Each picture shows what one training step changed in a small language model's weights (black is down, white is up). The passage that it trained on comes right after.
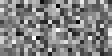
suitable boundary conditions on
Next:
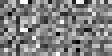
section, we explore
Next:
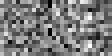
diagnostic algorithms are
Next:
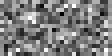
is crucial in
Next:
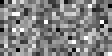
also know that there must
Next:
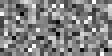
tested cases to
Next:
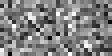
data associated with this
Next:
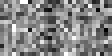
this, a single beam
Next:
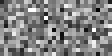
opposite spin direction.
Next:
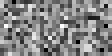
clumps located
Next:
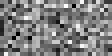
and relevant initiatives
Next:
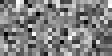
du projet
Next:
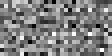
the fact that functions
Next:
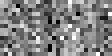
words using a
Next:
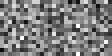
on society. When
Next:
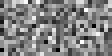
the simplest case for
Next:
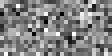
of spoilage
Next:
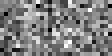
of industrial
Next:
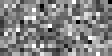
CNN layers in their
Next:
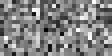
and skills (which he
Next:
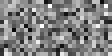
(leading to
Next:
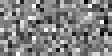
that integration has the exact
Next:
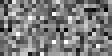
remains unclear how
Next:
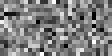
It is a generally
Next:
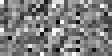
two deputies
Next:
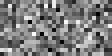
(I), and free
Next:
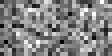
orders of the
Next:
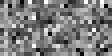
The results obtained for
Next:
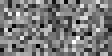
carefully and
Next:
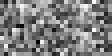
ToT of the
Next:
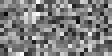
of the correlation effects.
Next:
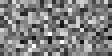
review. *Journal
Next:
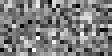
changes in consumer behavior
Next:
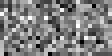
are more likely to employ
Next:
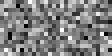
the absorbed laser
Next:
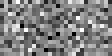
the research. Here the
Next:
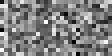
is also found that the
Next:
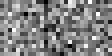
conducts its activities based
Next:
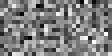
within this region were not
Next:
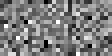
given by \be
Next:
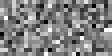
purpose is to find the
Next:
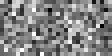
his parents cannot
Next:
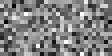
discontinued and
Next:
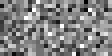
and improvement in
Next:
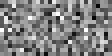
India should be developed
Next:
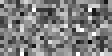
outcomes, depending on
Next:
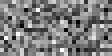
translate between
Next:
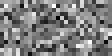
approach. In the
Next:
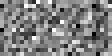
view to understand the effect
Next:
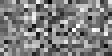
set of instances with
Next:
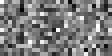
Engineering and
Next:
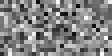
nodes is selected to
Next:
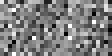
Mark T.
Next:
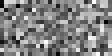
to derive the
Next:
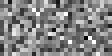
each administered
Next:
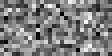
diagnostics of the
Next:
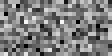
driven temperature change from
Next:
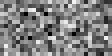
a high corrector
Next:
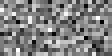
more easily addressed
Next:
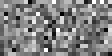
that we arguably
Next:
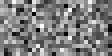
Radio Science and
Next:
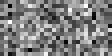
AB, and
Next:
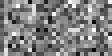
that cause an
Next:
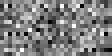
and the results were presented
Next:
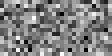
study of different quantum
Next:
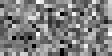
with intermediate characteristics:
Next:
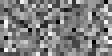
exact formulas for
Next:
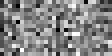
awareness of how to
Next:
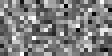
models. The results showed
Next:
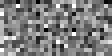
a Hilbert
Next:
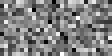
the suitability of
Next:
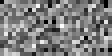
the resulting predicted correlation
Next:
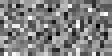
strategies more than direct
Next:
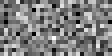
compact finite difference
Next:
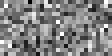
in model X is no
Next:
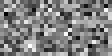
is omitted.
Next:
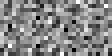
workshop 29th
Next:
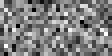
first lever on a
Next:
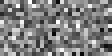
A : $\alpha
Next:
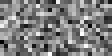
but this time we use
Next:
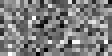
text. At the same
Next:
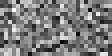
system. In the
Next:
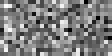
(a), one can
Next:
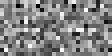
proton physics operation
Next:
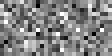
of sodium
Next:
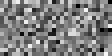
square residual
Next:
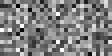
attributed to strong quantum
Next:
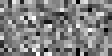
data protection. The
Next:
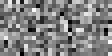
lies in the range
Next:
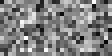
step of immersion
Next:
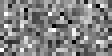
which is the gold
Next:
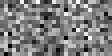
supervised the findings
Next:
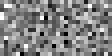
interest in ICT
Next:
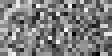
LHC region we
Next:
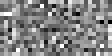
concentrates its critical
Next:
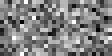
circular symmetry. This
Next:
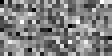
will require significant linearization
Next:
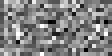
both the measurements and the
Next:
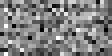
randomly generated position
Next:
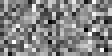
that the prepared
